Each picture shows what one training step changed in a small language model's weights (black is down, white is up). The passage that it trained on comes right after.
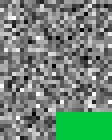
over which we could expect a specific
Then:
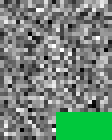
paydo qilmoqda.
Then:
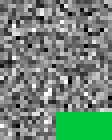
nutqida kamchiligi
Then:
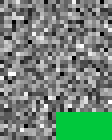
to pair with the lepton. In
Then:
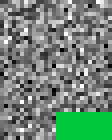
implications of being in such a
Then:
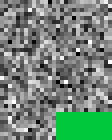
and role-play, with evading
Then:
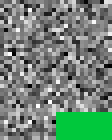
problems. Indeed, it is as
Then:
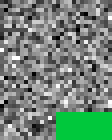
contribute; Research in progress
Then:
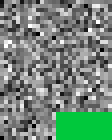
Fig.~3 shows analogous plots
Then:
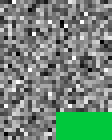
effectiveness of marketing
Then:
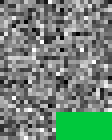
the accuracy of each code
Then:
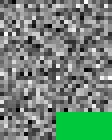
it may not exist a legal cause for
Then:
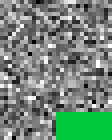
thromboembolism, torsion of
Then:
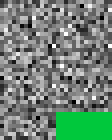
Decreasing $\gamma_1$ to
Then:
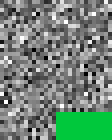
$l_s$. In fact, since
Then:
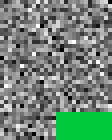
союз земельних
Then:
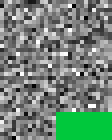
integrals on the continuous variable
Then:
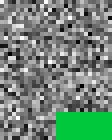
filaments (see the contours in
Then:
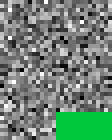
les problèmes que pose
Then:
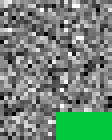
global health crisis
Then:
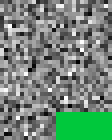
identification and proper utilization of
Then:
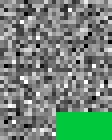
Pesquisa. Educação.
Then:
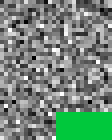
the system's understanding of the
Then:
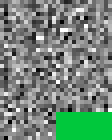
extended class of spatially
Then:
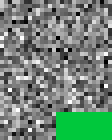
spots) in the OCDM
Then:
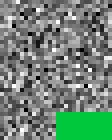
shown in the table for these three phase
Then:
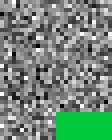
increase awareness of financial
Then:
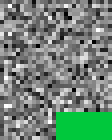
Arduino Mega 2560,
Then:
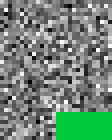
that malnutrition was associated
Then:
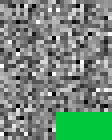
Science and Technology of China\\
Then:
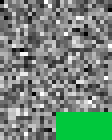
and referring to the experience of
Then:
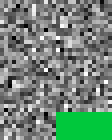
cell for 0.5 nM ligand
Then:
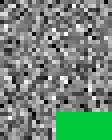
normal Tiriyakgamana
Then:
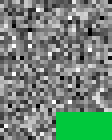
a positive and significant relationship with
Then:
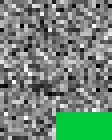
the streaming data management community
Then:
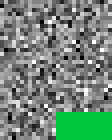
energy conservation, that at any given time only
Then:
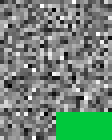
of the skin and (4)
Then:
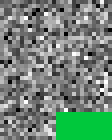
señaló que los “hijos
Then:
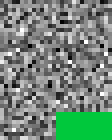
Structural and Phylogenetic analysis
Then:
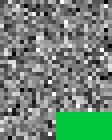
near the chiral phase transition,
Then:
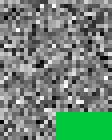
of motion. The aim is to put
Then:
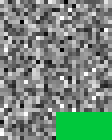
Fig.\ref{fig5}. And we
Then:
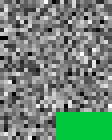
até mesmo a 40 vezes
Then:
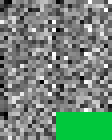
такие как менее
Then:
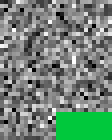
significativa entre os grupos
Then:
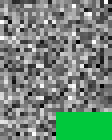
a sacrifice at the cross
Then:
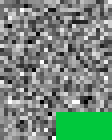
data. For instance, the recent works
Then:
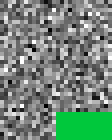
instituti doktoranti
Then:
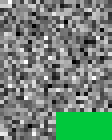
pompiers, mais plutôt
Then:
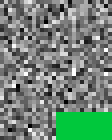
con fines de lucro. La
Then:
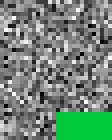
the two case studies consists of 6 and
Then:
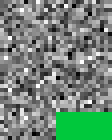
the scrutinizing authority
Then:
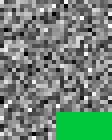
dimensions \cite{Note1}
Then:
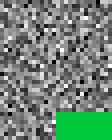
Fondasi Rasional dalam
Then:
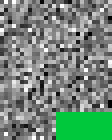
of Energy Office of Science User
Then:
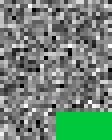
at which future patents are most
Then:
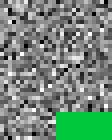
$\Ha$ is theoretically evaluated
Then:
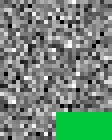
of using our model in this manner.
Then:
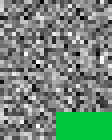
(PTB), Bundesallee
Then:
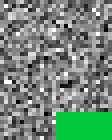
primordial density perturbation
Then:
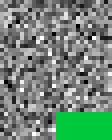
The authors declare no explicit
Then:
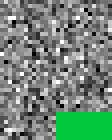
with special needs is one of the
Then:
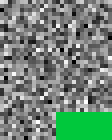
exist in different length and pitch. The
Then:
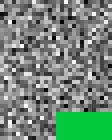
on the contrary, $F_c
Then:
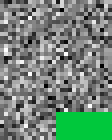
de maximum 8 ani care
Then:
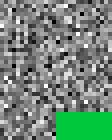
and demand. In general, when a
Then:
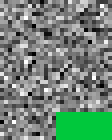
Física de Materiales
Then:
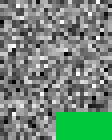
with activation: \begin{equation*}
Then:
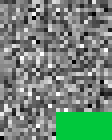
the form: $$R_{\mu\nu}
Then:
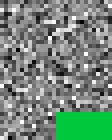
adjustment needed for the detector
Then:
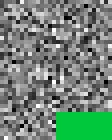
aree rurali. Possono
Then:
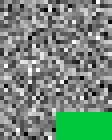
Investigation, Methodology;
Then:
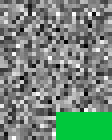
yet define what type of asset
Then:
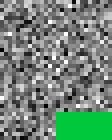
rang-barang ekanligi
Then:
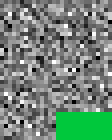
Alsted Bibliographical
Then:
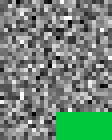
with emerging new designs if they
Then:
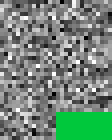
electric field (E, in V/m)
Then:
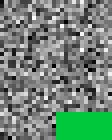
programs and allocating resources to
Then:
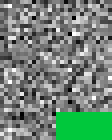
(Root Mean Square
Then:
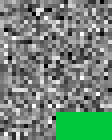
95\% allowed range for
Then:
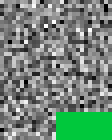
and influential Twitter users.
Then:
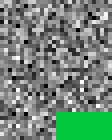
in Colleges and Universities
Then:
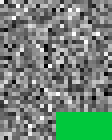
runs as: (i) $B
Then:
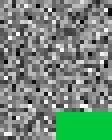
OPTIPARK у 393
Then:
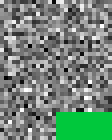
dmit-Sb in detail.
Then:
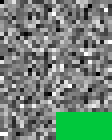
Justiça da União
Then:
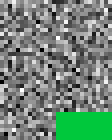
вскоре после его
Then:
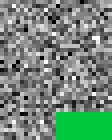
analyzed based on the submitted
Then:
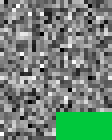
tubes of xylol solution for
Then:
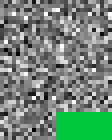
$t-J$ model at doping
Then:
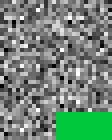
between them. In that case we have to use
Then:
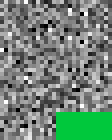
Gelände N - 6%
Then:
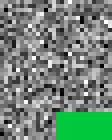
has been several experiments to determine
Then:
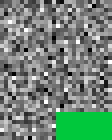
I think it is important to integrate
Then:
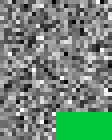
seen from Fig.~\ref{f4}, the
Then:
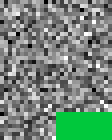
diagnosis of the readiness
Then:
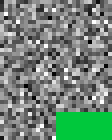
examples include designating multiple
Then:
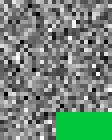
Y 10 sensors - Malformed data
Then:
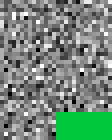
переподготовку и
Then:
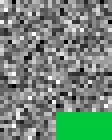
is critical for providing high-quality
